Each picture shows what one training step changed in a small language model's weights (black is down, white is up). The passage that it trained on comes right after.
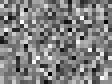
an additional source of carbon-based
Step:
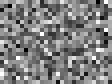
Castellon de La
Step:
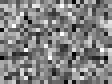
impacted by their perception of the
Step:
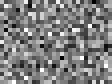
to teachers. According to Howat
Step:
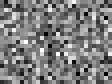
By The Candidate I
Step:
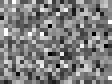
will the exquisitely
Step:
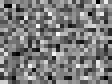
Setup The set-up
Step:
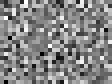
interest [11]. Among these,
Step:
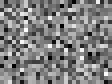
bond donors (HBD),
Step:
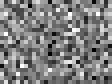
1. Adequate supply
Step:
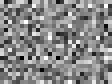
and Applications These findings contribute to
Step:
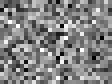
centrifugation ($12000
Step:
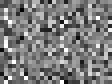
1961, the number of
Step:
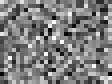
was placed to keep the airway
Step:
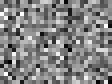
classification ability of SVM with
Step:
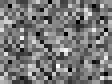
\end{aligned} \quad
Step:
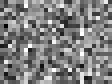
recorded since the origin of the
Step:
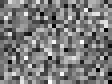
J. of Pharm.
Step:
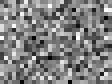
potential to reinforce this circularity
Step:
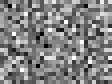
Vellore, India. The
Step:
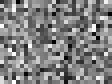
motion also has an impact on intensity
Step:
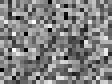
hAFMSCs with
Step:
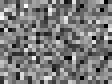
analyses, we uncover differences
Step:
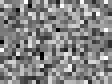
to appreciate their work over
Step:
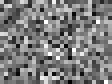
of this model in primary school in
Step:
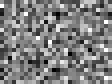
landscapes brought about by
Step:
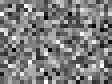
participant *did* take a
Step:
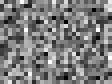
of Department of Electronic Engineering.
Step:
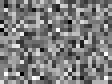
Offering in-depth research
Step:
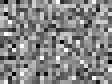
processes, basic and specialized information
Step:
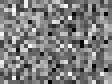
extension but also in modelling the subsequent
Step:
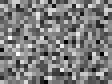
The results of the diagram collected in
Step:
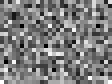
68 K, a peak value
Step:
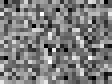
needed skills (e.g.
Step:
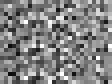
by the rabbit's
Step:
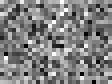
was seen at single than double
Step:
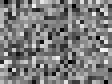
methods Location of studies For the
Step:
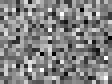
reflection on the issue of the
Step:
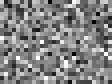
1. Introduction Today,
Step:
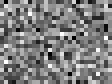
have to use language, productively
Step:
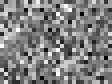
be used in learning mathematics, such
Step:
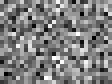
is based on a review of theoretical
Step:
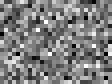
of thirty-seven
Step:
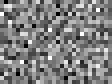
are reported in the technical literature using
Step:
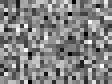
network and save its related to
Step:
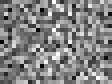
financial strengths and weakness of
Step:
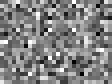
The main difference between the previously explained
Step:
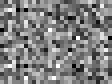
immediately makes a decision that
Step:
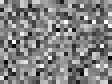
among the natural antioxidants with
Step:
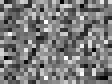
of values. the implementation of
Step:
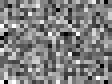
sensitivity (95 %), specificity
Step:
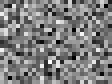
endocrine system reaction
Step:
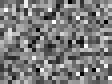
opportunity that requires seizing. This
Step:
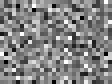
Moderate heritability was found for
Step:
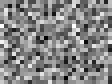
percentage, mean and standard deviation.
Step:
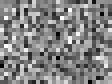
further understanding of the efficacy and
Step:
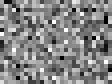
life's meaning. It brought benefits
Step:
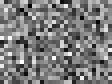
period in children's development; they
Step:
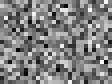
the social restraints imposed
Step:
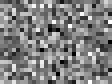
community engagement is central to their
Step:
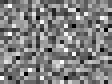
well-being, including organizational
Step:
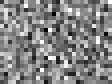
little accident, having started
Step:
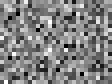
on material removal rate, electrode
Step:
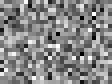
to reduce cardiac complications and
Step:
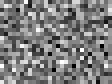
to users. This disruption results
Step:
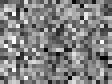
discussions, highlighting the adaptability
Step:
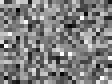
and communication to the sphere of
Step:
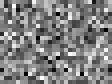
Drawbacks include excessive
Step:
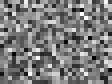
interest The authors whose names are
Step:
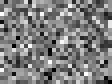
regarding actuator positioning.
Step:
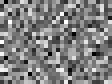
have declared that no competing
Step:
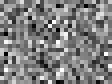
is greater than 0.7,
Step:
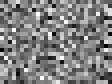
The purpose for this study: To
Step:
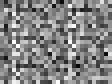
III. METHODOLOGY
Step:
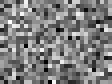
heat. After allowing it to remain
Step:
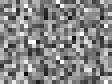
solution to study the effect of
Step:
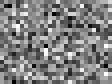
mechanical suspension (humic
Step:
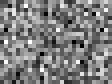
consequence less than that in the
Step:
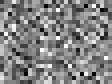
children with neurodevelopmental
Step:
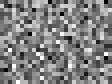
Redcap IoT H1,
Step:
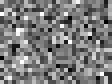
you. It is hard to image
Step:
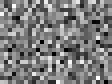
etc. Big data processing
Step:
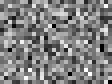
for improving project funding finding. The
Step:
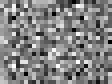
superior mechanical performance was used to
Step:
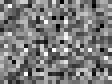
of nature, individuals must have the
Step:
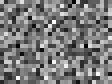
is the outline of the
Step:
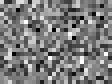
and I know that they represent only
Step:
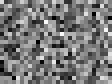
of that of the first layer are
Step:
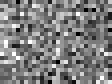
control. The maximum value of
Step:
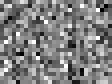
of control group treated with normal
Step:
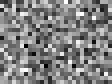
actors operating in the area. The
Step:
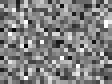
powered by an external power
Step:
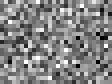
fine, medium and coarse sand by
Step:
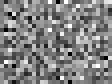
female factors are known to contribute to
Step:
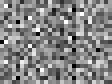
spawned legislation to
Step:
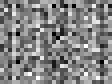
Commission Implementation Time Period
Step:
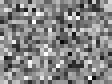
"On Amendments and
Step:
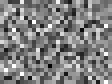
in the Minkowski
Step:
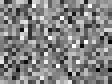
and effectiveness which results to improved service
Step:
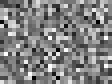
100 tests. We found that the
